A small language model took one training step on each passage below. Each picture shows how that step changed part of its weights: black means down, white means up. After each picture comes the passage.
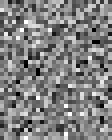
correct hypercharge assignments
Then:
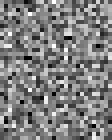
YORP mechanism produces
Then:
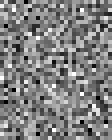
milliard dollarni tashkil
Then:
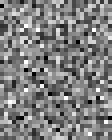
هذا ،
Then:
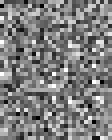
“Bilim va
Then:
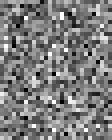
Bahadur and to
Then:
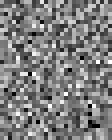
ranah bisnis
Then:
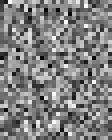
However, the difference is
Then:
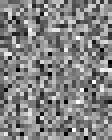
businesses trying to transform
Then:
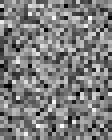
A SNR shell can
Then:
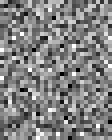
wards have a very high
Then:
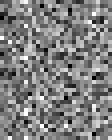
durch öffentliche
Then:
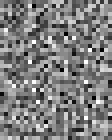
teaching, lead to an increase
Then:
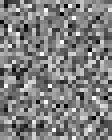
the adrenal glands
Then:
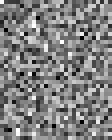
mulia, serta
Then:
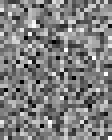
que corresponde
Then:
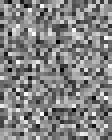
(see Appendix B).
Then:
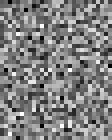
be simplified in this
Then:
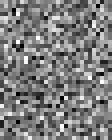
Multiphysics for varying
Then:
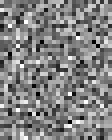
high peaks usually imply very
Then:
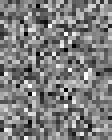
that the artist
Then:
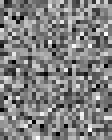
1) Theoretical
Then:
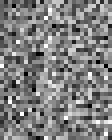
- Data Policy
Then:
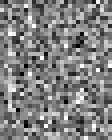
procedure addresses this issue by
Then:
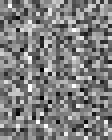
with regards to policies
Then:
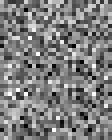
in the imaging plane of
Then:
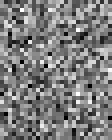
us apply the series product
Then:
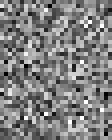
to eliminate the social
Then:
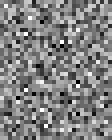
belgilashi aniq
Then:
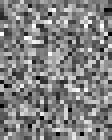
there anything else
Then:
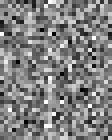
Building by building
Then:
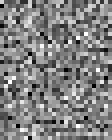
مستقیم به
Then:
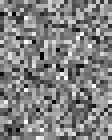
all 13 models, the
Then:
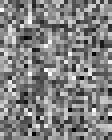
decisions based on the insights and
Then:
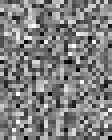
que ha provocado una
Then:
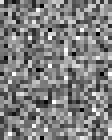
Também merecem
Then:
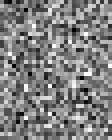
for a large number of
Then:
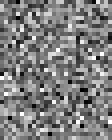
model of the dust longwave
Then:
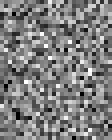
the Assam province on
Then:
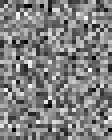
the following orthogonal
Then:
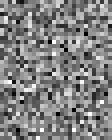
found. In addition, no
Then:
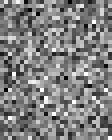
upper grades and discuss different
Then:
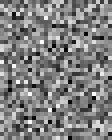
data; H_a
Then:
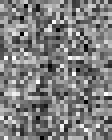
-- and that the underlying quantum
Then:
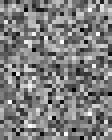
as surrounding magnetic
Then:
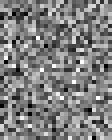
the GTO, this
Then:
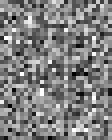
perspectives and key aspects.
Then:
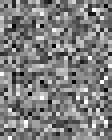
Z.P and N.
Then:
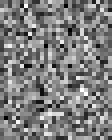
obtain a formalism by which an
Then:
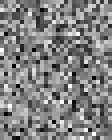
which will be specified
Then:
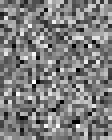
those groups (four from
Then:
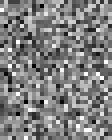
possibility of improving fire
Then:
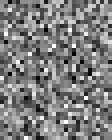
to the generally accepted
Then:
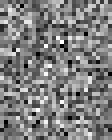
slope, which implies that more
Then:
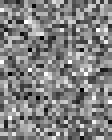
domain wall hosts zero
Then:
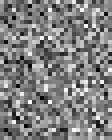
задание. 4.
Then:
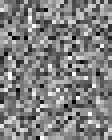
between projected cold gas
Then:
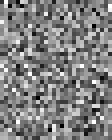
processes in chaotic
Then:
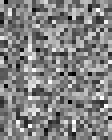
among these parenting
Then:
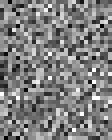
Weak flare-out
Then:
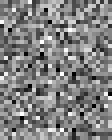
are also colored from
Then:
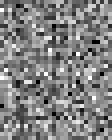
dayalı üretim ile
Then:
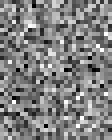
identifica fisuras
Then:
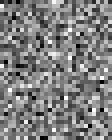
state $DD$ to
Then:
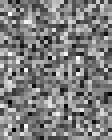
execution-time measurements,
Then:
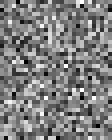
the borehole is
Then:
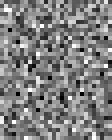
buldunuz mu?
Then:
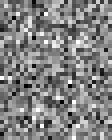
characteristics of services are very different
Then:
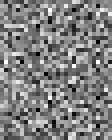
= \Delta x /
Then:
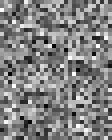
about the underlying CFT
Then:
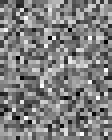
weight at 60 eV is
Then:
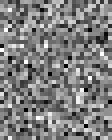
to use bundles of
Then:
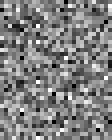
of wetland resources.
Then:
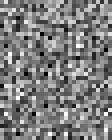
integrated chemical literacy strategy
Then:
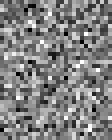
using the MathCat
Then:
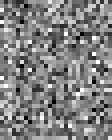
of BLMV and
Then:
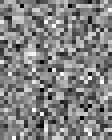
esquema el que
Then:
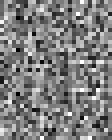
leginkább a
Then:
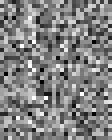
sociais, como na
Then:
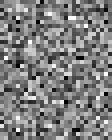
profoundly transforming
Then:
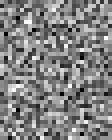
draws this slurry
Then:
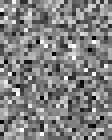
shown by Haldane
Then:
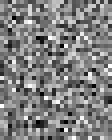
Depending on the previously identified
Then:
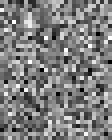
resolve the situation. The
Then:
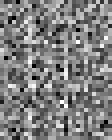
demanding, since the
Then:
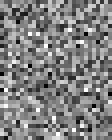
the phase diagram does not appear
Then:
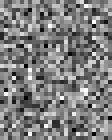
conducted by the Vander
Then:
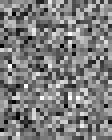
the upper bound of number of
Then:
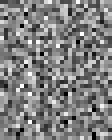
ya'ni shartli
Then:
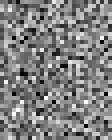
to low frequency spatial and temporal
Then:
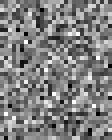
which is financially supported
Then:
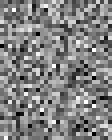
have chosen to maintain their existence
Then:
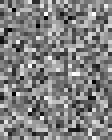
Location (sector,
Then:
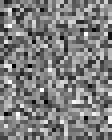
a quantitative decoupling of
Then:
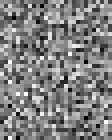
research and application: past and
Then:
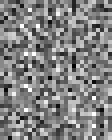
orales y aplicar
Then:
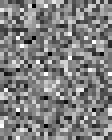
materiallarni qayta
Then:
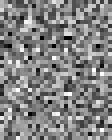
productive feedback patterns;
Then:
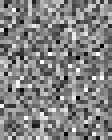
will require ({\em
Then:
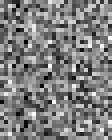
on the full group of
